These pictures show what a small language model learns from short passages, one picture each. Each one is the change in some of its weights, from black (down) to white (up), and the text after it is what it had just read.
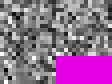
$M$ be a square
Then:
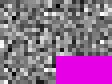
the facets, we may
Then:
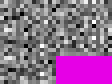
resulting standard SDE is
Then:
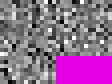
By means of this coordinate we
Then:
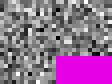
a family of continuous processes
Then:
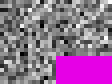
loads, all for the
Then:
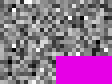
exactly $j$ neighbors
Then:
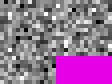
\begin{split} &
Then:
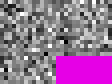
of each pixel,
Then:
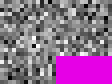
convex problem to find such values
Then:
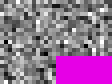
complex} of $A$.
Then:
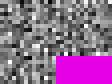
sheaf concentrated at
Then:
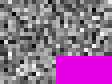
be crucial to the third part
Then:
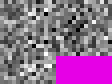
simply more efficient to slowly
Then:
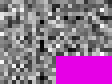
by $M$. \vskip
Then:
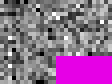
is therefore constant with respect to
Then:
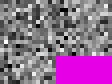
Indeed, in general,
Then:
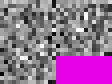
${\mathbb B}_{\mathbb
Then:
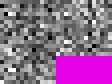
of Mathematics\\ Princeton
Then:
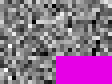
algebra $A=\langle
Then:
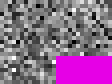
school was devoted
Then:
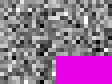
mapping $x \mapsto x
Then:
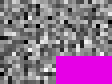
Removing the open
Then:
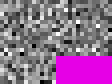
many stochastic control problems can be
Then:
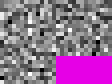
the total space $D$.
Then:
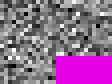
Hence, there is no cycle
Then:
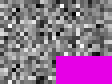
\qed \section{Proof
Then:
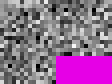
global part of the numerical
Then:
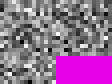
a weak solution is a regular
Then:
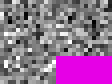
polynomials we have the estimation
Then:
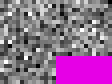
on invariants of this basis.
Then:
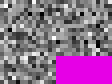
all types $p\in
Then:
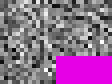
of $g$. Then either
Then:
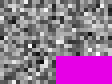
DP in the infinite dimensional
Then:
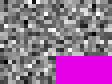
holds for a given ${\bf
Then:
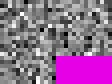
$k$ specialization.
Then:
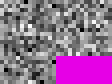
connections with stable holomorphic
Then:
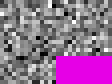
\ref{main} and
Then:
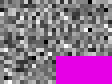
which proves our assertion.
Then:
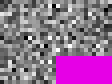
and $\eta_j
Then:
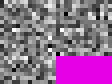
,R)\in \mathcal
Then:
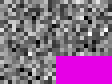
bottom. The following is well
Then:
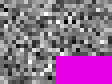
Morita equivalence, there
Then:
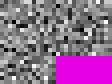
know that there is a natural
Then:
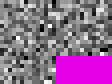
the nilpotent cone. In what
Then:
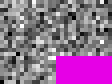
higher $b$ values for
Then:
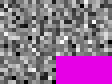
genus zero or one that do
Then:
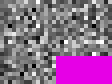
Indeed, the belonging of
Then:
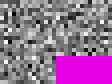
is not connected, then one
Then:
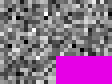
time martingales described
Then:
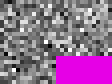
to solving the equation), and
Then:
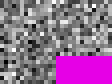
for Advanced
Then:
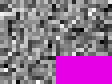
by $\Gamma_h$
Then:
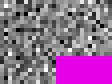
sight this appears to
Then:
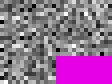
on $E$" et
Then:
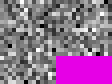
appears. These relations allow us
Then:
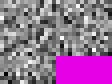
band, the right half of
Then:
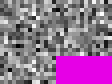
associated to a general class of
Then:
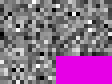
\text{ large enough}.
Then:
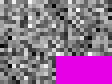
copy of $X$ in
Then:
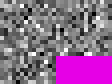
canonical involution. We first point
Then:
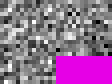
\neq 0$, and
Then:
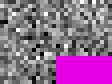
of Sobolev spaces.} If
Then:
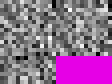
i.e. in
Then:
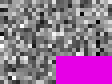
for all $w\in
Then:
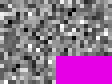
by the Ministry
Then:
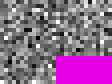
action $\alpha$ given by
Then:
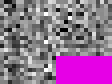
function spaces, for instance
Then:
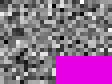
and this is used to give
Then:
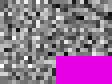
of $\PW$. The
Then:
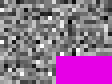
pair and slide handles
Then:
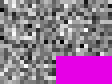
(in a type A
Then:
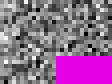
In this section we study the
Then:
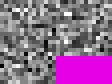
us estimate the three terms.
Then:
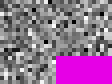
are skew-Berger
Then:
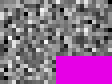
the basis.) For any
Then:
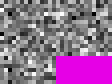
case, it has been shown
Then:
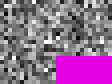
ordered pairs, each edge appears
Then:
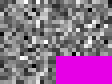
of a translation strategy. This
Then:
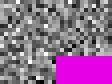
upper half space. \vskip
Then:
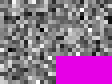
continuous $m$-homogeneous polynomials
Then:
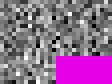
elementary quantum processes of two
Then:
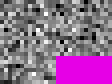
fields}. Similarly, the
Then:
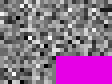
limit $\eta_k$
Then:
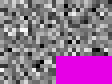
\in S\}$ such that
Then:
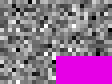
} \end{thebibliography}
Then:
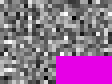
automorphisms and establish the equivalence between
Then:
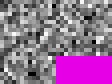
and the hospitality
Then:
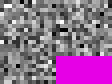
this example. (cf.
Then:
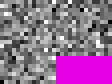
is accessible for
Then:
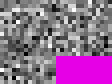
consider $\Omega$ a convex
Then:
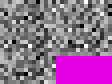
product type extensions} A
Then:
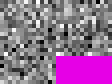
of length $t$ with
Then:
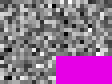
and magnetic field
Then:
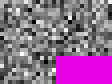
among all Polish group
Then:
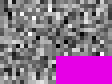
the steady-state,
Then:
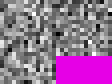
the perp of a
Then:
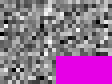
\widetilde{A}$ if
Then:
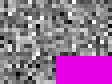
twist about a curve parallel
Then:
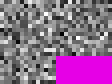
powers of positive integers and in
